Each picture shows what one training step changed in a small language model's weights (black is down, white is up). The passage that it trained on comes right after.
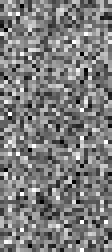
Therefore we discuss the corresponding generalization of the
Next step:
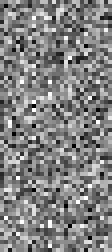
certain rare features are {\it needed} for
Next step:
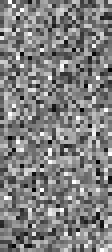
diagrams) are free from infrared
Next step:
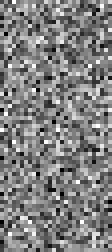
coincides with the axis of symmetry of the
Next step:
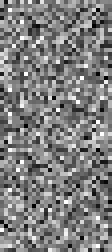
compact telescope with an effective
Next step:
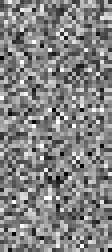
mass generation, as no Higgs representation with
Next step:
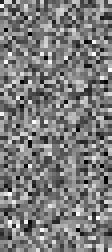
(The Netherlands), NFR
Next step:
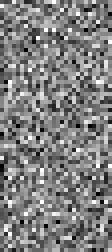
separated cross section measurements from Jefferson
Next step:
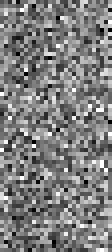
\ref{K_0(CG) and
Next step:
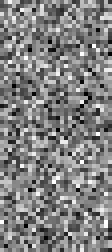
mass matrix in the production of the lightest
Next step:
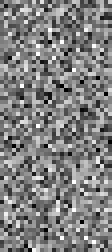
at random, and its spin is a candidate to
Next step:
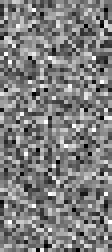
experimentally identify such a CSL state
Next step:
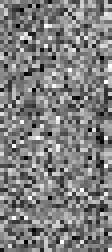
\affil{Department of Computer Science,
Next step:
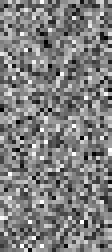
any of the numerical simulations. To understand this result we
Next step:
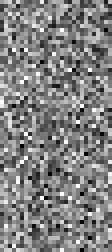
errors. However in all previous studies of spin and
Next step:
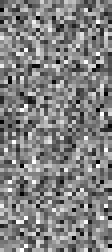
Physionet and Computing in Cardiology
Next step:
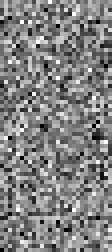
comes with an increase in electricity exports,
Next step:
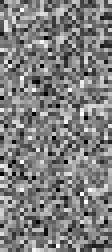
energy $> 2$ GeV. Table I
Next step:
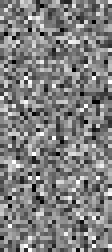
could be detected in 1 year of observation, whereas
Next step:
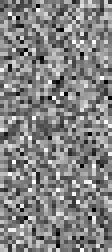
GW relation, the QCD fermion action with
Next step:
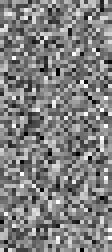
refer this to the \emph{MOND
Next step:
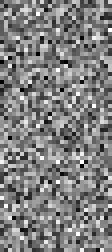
at one value. ### A.
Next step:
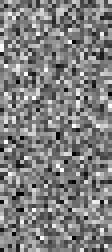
spatial grid point. The terms involving $\Delta
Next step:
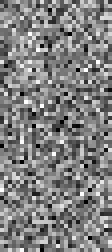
the corresponding authors upon reasonable request.
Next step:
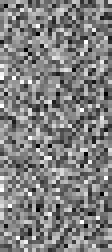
operating in zero background field. We anticipate
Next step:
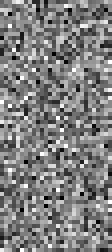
As an example a $6 \times 6$
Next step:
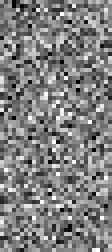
projecting the Fokker--Planck
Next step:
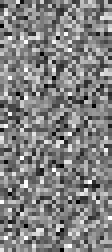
| Figures 1, 2 and 3 shows the
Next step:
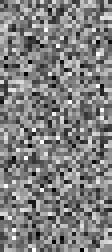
the simulator compared with the purely classical FFT
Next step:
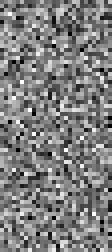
main claim in the comment - that in
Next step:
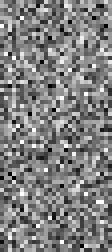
has no target selection criteria (\ie~it is
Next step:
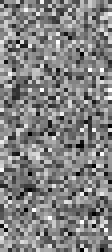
in the 2LPT-SC one.
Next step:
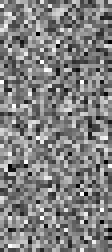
once using the explicit zenith angle dependence
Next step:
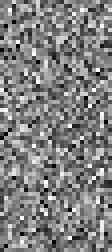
We assessed normality of within-pair differences
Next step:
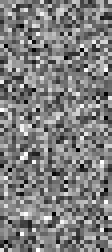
previous DNS and LES studies showing that
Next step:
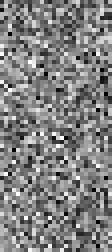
Onsager--Braun model using the
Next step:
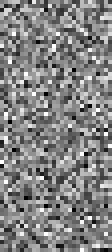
to extract temperature $T$ and baryon
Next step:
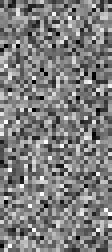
North America on Mars.
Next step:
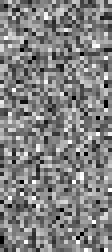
gap $\Delta_0 \approx 1.3$
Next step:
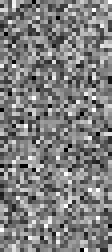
dx\wedge dt,\nonumber\\
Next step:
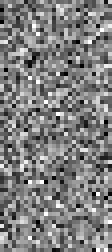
Valparaiso, Indiana
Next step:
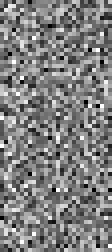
algorithm). The proposed algorithm approximates the
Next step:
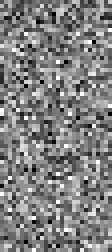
2n}$ be nonsingular with $S
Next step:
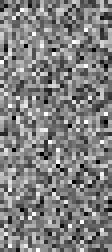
shorter time for the fluid to diffuse before
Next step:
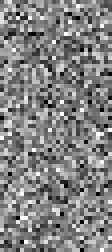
something very basic in this case. The
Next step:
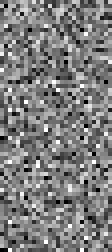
with $m$ amino acid
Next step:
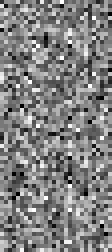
inlet port for 1/16 in.
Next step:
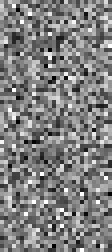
\lambda_3 \end{pmatrix}, \quad
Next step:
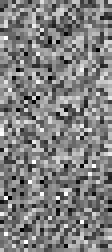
block that has the value. This is done to
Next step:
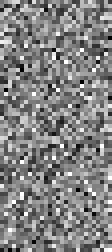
to the above compactness ($u$) is obtained
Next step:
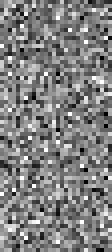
(\ref{KKsum}) by means of a
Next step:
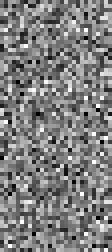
\textit{3\%} improvement, compared with
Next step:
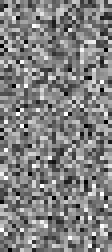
data set collected.} \label{tab: data
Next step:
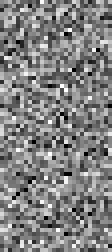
linear energy dispersion relation. It also shows unusual
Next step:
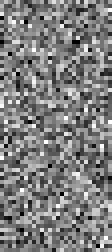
Implicit Bias task. We thus use
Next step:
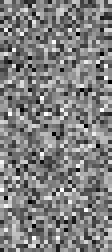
MV/LV network. The symmetrical
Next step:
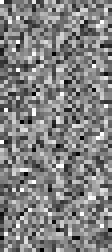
Astronomy, Astrophysics, Space
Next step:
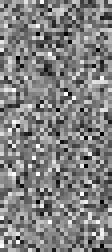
by virtue of the central limit theorem.
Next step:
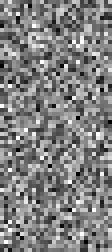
By curve-fitting the FRFs for
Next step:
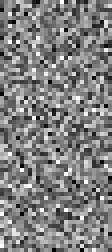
ensures reproducible system behavior. \item We
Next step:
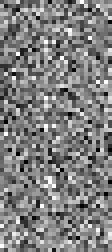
bring down the biodiversity. It is
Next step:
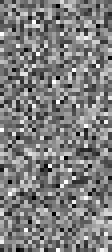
Murder: Who Killed
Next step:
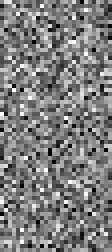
squares); however, the extrapolated gain
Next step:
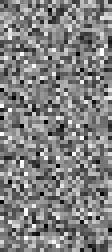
the wavevector along the $x$ direction)
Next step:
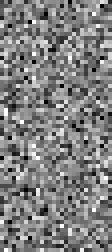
each scene while the ray-tracing
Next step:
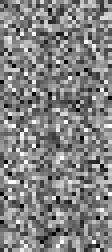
the overall defect density is approximately of the same
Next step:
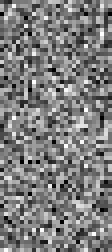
Very Long Baseline
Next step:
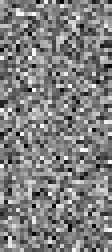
Validity} \textbf{Experimental
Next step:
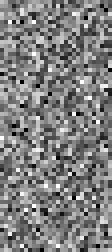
first converted to DMs (a-b),
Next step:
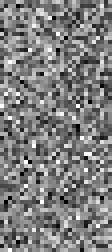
realities. While the field of Statistics
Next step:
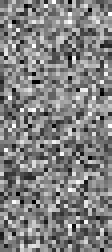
force needed to delocalize the probe
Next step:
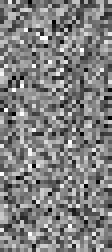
et al. report on a study that
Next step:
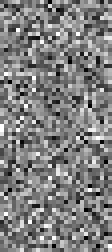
a transitional paradox. *The solution of
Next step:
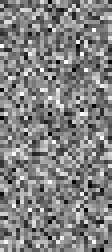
an observation vector $\mathbf{z}$ related to the
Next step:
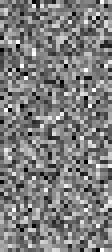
We compare \RoBatch against two
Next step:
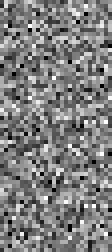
can see that every tadpole-loop in
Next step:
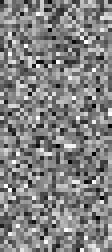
$a$ leaves connected to the
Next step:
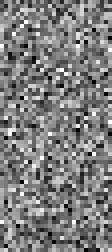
and $\chi_N$ as function of
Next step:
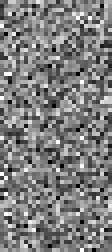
direction from above approaching the trajectory of the
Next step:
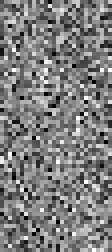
At a vertical strain $-\epsilon_{33}$
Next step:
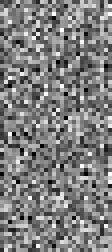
in addition, in our opinion these are
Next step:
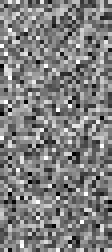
surprisingly good agreement with the picture
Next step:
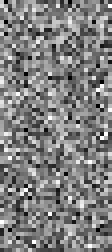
unforced LSB. The range of
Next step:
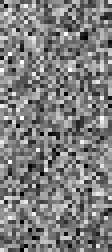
of free neutrons could prohibit the
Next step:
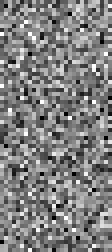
and intuitive -- the speaker
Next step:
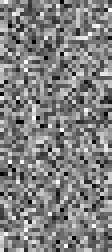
SM \cite{seeSM}). The change of
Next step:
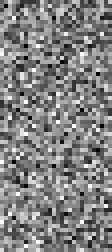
two-point and one-point functions presented.
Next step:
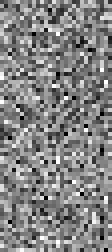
the global symmetry breaking scale. Therefore, for the
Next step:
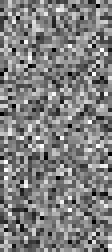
Neutrons penetrate thick samples
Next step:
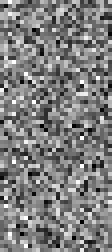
necessary to shorten the time of calculations by
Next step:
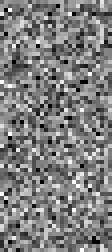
translational lag for all 24410
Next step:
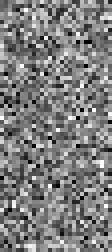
this relatively new method, RPYS.
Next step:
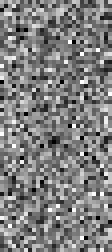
performed at various pressures. The magnetization of
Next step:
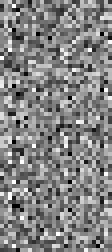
dotted blue line shows the best-fit model obtained
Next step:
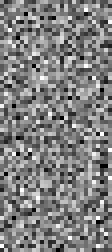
left image: zoomed, rescaled
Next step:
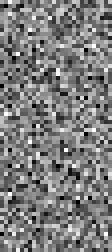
much lower than the plasma temperature at BBN
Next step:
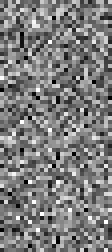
quantum fluctuations. But this is the point of view
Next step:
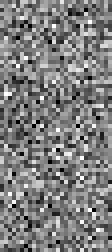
that the weak phase $\phi$ can produce
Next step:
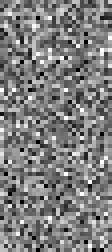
design of novel mappings, all while
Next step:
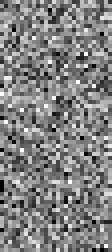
the RS origin), since it is generally
